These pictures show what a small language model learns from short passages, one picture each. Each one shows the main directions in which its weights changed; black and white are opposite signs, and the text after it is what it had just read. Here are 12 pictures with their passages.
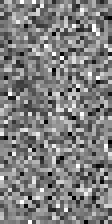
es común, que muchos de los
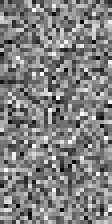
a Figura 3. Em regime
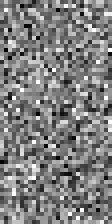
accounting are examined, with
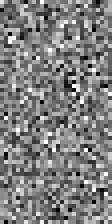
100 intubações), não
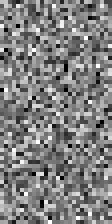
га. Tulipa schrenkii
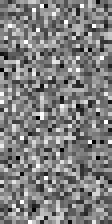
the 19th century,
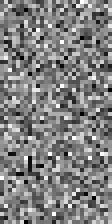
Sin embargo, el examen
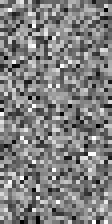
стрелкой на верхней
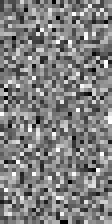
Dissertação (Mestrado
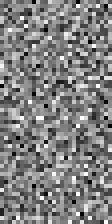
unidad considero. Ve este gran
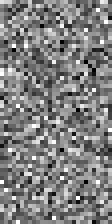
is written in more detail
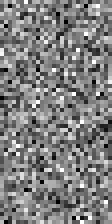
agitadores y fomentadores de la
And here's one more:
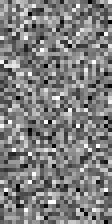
sofrimento para os pacientes e
